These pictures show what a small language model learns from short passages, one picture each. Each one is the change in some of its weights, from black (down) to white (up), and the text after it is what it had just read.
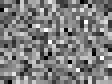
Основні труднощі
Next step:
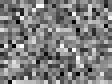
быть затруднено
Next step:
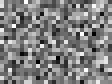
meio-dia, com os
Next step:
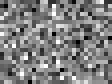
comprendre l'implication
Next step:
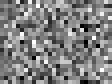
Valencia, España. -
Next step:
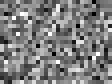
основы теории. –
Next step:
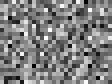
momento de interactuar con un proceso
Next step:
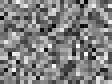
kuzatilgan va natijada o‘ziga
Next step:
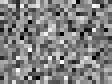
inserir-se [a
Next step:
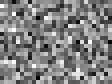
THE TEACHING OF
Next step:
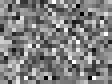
balance sheet of
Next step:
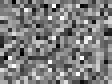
che lombare. I
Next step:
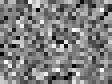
prontuários de pacientes e das
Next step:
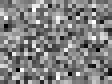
жизни растений и
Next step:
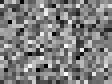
bepaalde mate)
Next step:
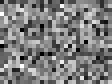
форме, которую он не может
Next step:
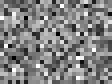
ought to resign from his
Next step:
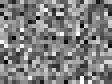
оиланинг бирида ўз
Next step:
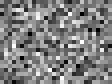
A 29 DE MAIO DE
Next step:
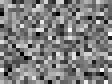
va bojxona bojlari
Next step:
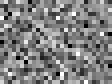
biologically active substances
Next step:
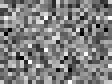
o preço, para as compras
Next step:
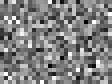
образца грунта;
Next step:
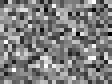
este punto resulta necesario
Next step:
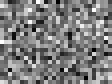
povo, pois a
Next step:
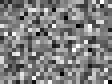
аҳоли ҳаётининг
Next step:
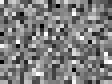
(September). The
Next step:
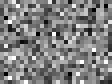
redacción de un artículo
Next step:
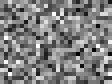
pesquisa exploratória permitiu
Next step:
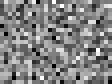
jadwal penelitian pada Bab
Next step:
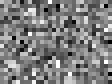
eingeschätzt, jedoch
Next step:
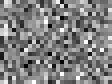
dapat dijadikan sumber
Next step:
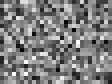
tarixini o'rganish. 2.
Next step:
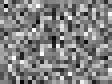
данных для формирования компетенций
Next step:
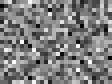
дослідження ролі штучного
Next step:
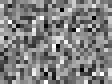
YLKI bertindak
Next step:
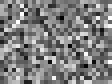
системе непрерывного
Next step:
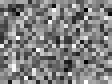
local); - Tipo de
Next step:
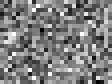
xalqlari ma’naviy madaniyati
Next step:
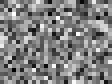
Традиционные и современные
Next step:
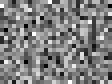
leached chernozem
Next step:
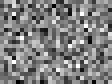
O‘quvchilarning nutqiy axborotni
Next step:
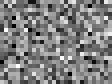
de ces processus. De ce
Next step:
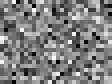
leksikasi. - Jilin
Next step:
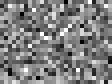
UNCRPD in ambienti
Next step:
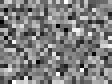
менен үмит
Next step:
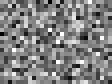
alta lechera de Costa
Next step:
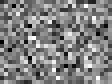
paydo bo'lishi XVII
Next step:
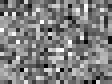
ularni javob berishga undash
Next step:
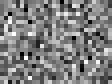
*cultural sensitivity*
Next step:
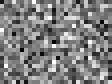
São Paulo: Summus,
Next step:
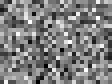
зависимости от n_s
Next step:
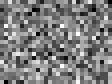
і відсутністю
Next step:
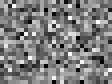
процессуал ҳаракатларда
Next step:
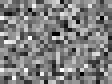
США (с учетом
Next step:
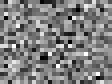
ijodi ikki asosiy
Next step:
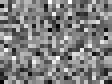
қажет. Сол
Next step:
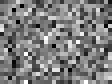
Há a utilização de cores
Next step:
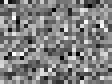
по своему составу, и
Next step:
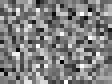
стосовно чужої
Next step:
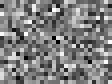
congregó a numerosos
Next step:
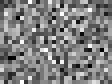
ayni vaqtda, har bir
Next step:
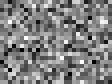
reproducción de su vida,
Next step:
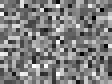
e 40 anos, sendo mais comuns
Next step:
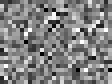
Huquqning umumiy
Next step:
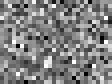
infraestructura diagnóstica
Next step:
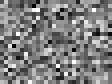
avons eu recours à
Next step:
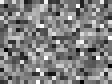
va faoliyat predmetiga
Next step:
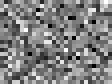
sulla dimensione individuale e
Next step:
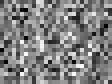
Teil einfach (...) Computerarbeit
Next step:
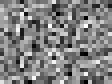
bahwa ajaran agama harus
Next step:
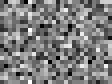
готовности к их активному
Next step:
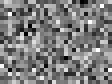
Adabiyotlar 1.
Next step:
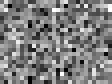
إلى أن نسبة 51%
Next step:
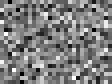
цель семейности, либо
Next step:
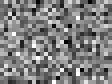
tushunchalarni o'rganadi va
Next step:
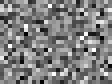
and direct wages, which are
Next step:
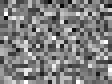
la generalización. Metodología
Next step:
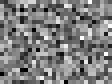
1 oyligida –
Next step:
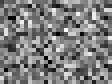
constitucional e cuja importância é
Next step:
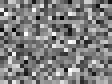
of disseminated
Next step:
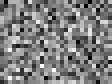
THE PEDAGOGICAL
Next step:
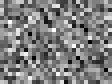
Mashhur fikr yoki
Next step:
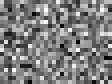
lewat notifikasi,
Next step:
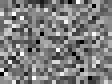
adet İspanyolca
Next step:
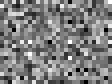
до н.э. связан с
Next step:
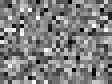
компенсации морального
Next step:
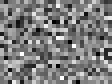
населении, производительности,
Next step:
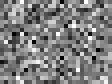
в данном контексте
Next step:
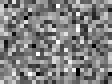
Chmyr O. S.
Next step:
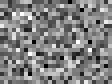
valyuta kursining
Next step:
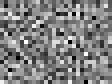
feiras livres tem
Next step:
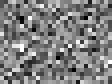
present result was obtained. The
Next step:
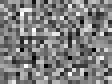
da Floresta – o
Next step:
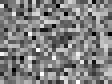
e a aplicação dessa modelagem
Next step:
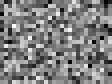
участии EPO в
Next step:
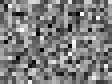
[i] Lásd a Le
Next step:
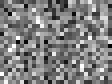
**Revista de Enfermagem e
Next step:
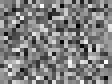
cuidadosamente as motivações para a
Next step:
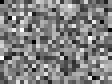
этади, бу эса
